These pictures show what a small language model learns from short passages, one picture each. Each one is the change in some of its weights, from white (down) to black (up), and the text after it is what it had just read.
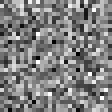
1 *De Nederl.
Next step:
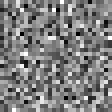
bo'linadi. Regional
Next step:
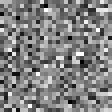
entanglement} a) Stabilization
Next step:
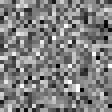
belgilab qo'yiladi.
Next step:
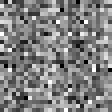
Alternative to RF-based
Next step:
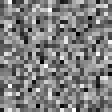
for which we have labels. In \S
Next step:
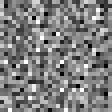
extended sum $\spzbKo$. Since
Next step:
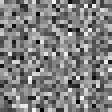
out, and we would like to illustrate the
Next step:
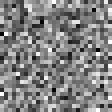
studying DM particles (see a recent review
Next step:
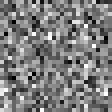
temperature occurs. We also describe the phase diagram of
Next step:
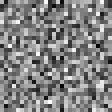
nazariy jihatdan asoslashga
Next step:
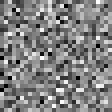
set $\xi_\lambda =\sum _n
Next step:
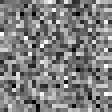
$\log_2$ scale. Shaded
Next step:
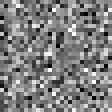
melakukan konseling bagi
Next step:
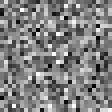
significativa da textura da pele,
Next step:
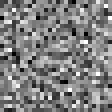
[3]. Эксперимент был
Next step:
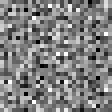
рядок, і відповідна
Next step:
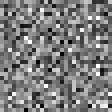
desemboca na afirmação
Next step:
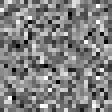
fast query answering with minimum delay.
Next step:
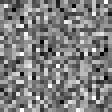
Educación de Calidad La integridad
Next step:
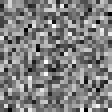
39. Baškarada S.,
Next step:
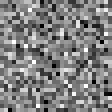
]0,\delta_0[$, the restriction
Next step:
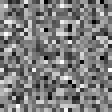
realizada a análise descritiva dos dados
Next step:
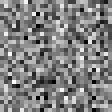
як важливий чинник
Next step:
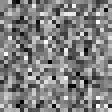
D^\times$ which is well-defined up
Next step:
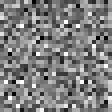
rate increases), the number of halos massive
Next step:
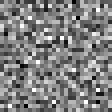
is represented by the RB method, expressing
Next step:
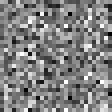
that we assume by default that
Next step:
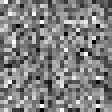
durante una pelea*; f)
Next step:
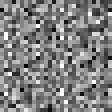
texnologiyalar, ya'ni
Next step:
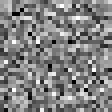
plane between numerical curves for the RMT model and
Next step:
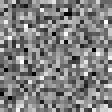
and spectral analysis. We report in this work
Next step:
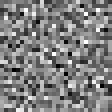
e à saúde, aplicação de
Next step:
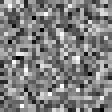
holds. In the course of the proof we shall
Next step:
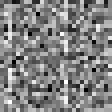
в области геномных
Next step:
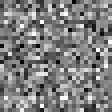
some constant depending only on $z$.
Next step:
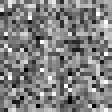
a multipurpose survey of a
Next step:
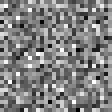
приказом директора
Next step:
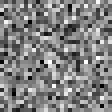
the displacements would propagate at typical
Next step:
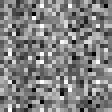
given as $n = 1- \delta +
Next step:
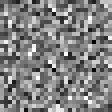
вправ та психологічного
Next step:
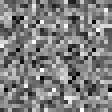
\end{equation} which contradicts to the
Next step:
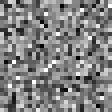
will beging to estimate the volume of
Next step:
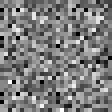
verzinnen, plannen,
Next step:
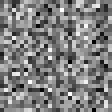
фонда Республики
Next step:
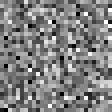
$\mu$ is assigned a different constant value
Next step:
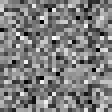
/ PORTA. Alrededor del
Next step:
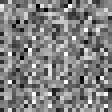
similar to that in \textbf{Theorem
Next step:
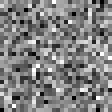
string theory solutions, and yet with some
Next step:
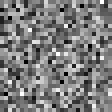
de 5-fluorouracilo al
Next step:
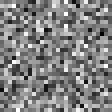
assessment of severity according to the
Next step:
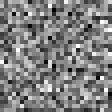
and Technology (MEXT) of
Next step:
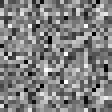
позики. Київська
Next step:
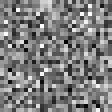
continuous potential $\phi$. For an exhaustive
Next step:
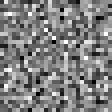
is below approximately $20$, iForest
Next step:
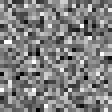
nearest integer point to $x$. From
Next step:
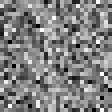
this work, we present GCNN-EC
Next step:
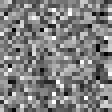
talabaning qobiliyati hamda
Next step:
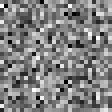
is to create a short-ranged,
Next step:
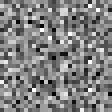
\sum_{0\leq p\leq
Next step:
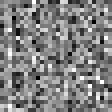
\end{lemma} Next, in order
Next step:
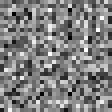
level all non frequent items that will
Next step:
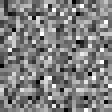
(USD $4.9 million)
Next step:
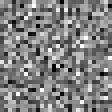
$T$. Thus both $T$ and
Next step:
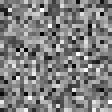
independent copies of $\xi$ conditioned
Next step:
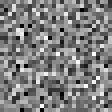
vazifa bajargan.
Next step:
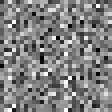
\noindent {\color{blue}\textbf{Theorem
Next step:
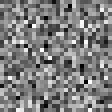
Exceptionnelle majeure dans les
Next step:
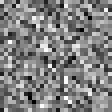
crystalline structure. Wang et al., using
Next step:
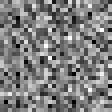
kaplamanın aşınma
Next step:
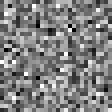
as follows: $$l(\al) \ge
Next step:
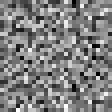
$n$ \end{enumerate}
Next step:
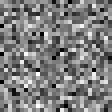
tienen un rol protagónico
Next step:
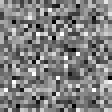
in Proposition 1, we have an identity \[
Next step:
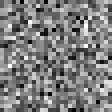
the values of $N$) that succeed in
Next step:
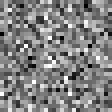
It is well known that the direct Urca
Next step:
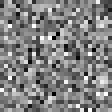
that the estimate \be \int_X
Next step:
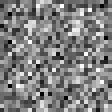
study. Nurs Crit Care. 2024
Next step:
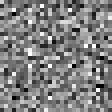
values between the modes computed by DMD and
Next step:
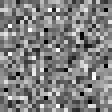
matter particle. Thus, it follows that the decay
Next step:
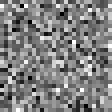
the context of data-dependent methods such as
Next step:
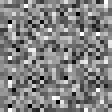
ADABIYOTLAR 1.
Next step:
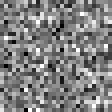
va ularni bu turdagi mahsulot
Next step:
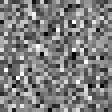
laborais multiplicadas, ambiente de
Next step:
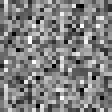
D\cap D'.$$ However, we are
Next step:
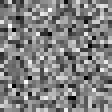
to such fluctuations. \section{The
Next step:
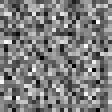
амалга оширувчи
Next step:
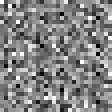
sektorida foydalanish uchun yangi
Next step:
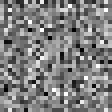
is essential to comprehend the cosmological
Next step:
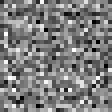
consultado o período a ser
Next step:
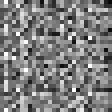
yüzyılın sonu ile
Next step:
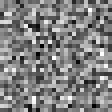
by (2) and (5) the points
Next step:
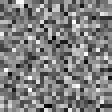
R.T. Political science:
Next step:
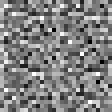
бібліограф відділу
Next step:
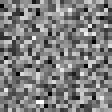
funciones regulatorias y de control
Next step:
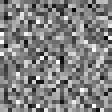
pengajaran yang layak
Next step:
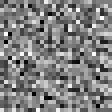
Bahodirxon...” Ushbu
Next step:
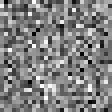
any served user at $\uj$. For
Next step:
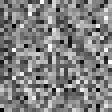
since around 2005 processors have hit scaling
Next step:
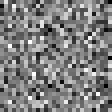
yozamiz va xonalar
